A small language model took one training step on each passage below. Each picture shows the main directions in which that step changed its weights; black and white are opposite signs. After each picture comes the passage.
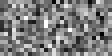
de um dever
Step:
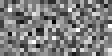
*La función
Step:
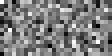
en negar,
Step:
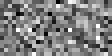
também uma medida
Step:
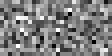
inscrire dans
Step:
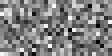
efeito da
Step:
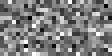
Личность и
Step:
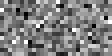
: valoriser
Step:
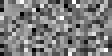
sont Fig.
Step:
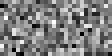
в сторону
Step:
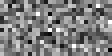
Nature of
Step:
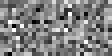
noticias principales
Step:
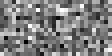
с заданной
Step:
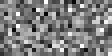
actuación de su
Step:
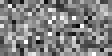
в том,
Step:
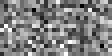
no facilita
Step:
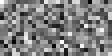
un grado de
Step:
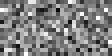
large that
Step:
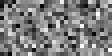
de acuerdo con
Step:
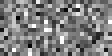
значення з
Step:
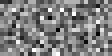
e analisar os
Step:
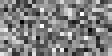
theta de los
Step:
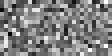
constitue une
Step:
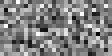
вместо to
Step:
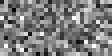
– вообще
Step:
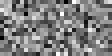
de af nye
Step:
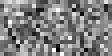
the context of
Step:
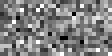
так как пульс
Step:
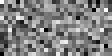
lo popular y
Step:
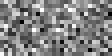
de toma de
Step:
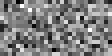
shuni anglash
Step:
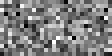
olib keladi.
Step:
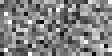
entre variáveis
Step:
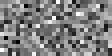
China eigene
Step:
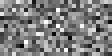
andere dan de
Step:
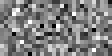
Q_i та
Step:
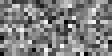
invertida na
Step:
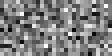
решения, а
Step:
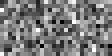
6. Russo
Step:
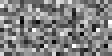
UPO, in
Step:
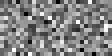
dan aman untuk
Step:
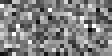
de sarampo
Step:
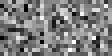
Майны //
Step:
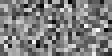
nuevos que
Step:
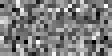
в табл.
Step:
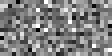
у великих
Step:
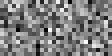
seco e que tem
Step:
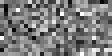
La historia
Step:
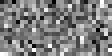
da sentido
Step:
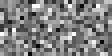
creativas desde
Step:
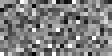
dos membros da
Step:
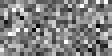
e poéticos
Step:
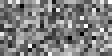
stabil és
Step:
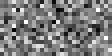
shoirlar va
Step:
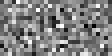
смещения в
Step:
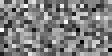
la tabla
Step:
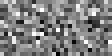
așa fel
